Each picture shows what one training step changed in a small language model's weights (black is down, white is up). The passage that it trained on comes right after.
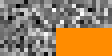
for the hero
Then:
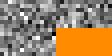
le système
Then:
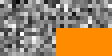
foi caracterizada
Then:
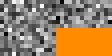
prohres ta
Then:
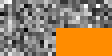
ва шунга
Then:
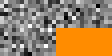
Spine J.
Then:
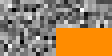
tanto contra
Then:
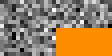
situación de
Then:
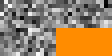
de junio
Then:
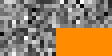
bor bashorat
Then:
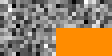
de la Educación
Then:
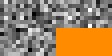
de France,
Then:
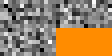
se déclenche
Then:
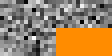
sua scoperta
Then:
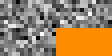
resultado, por
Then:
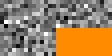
in a way
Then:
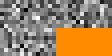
capazes de
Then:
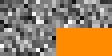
Antwort auf
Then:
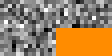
PRF материал
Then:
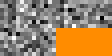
todo en la
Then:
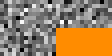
decorrência da
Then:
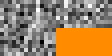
vue, la
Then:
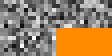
utilización del
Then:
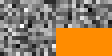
texnologik sifat
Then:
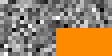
desenvolvimento ágil e
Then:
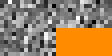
chinni va
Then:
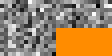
que la sociedad
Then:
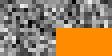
unter der Rinde
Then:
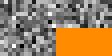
va torlari
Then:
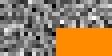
aniqlik va
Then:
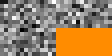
и развивать
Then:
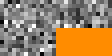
los productores
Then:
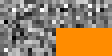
constitucional que
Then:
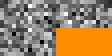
posible de 0
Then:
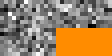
de elaborar
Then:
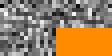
shunga mos
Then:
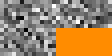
родного и
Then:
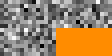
Ни в
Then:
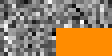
the management of
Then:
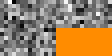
di bidang
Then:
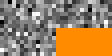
berish; -
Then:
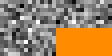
porque além
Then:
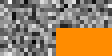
gelo foram
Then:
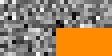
des résultats
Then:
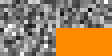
den meisten
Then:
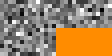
of Ukraine
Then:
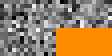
of transparent
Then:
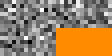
et Science politique
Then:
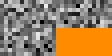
yang asertif
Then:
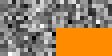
son bajas
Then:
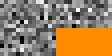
возможности для
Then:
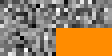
the city of
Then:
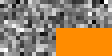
não é uma
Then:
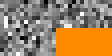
são todos
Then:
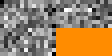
цін та
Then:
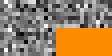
va xalq
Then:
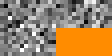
de novas
